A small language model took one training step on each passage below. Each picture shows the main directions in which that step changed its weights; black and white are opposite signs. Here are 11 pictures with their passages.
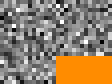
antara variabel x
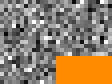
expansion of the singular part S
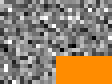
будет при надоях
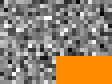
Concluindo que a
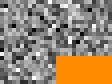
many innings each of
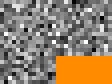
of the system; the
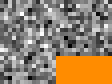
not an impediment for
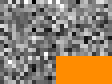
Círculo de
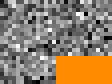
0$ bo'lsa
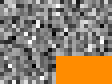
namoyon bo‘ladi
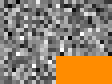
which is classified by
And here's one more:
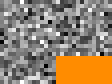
en Colombia.
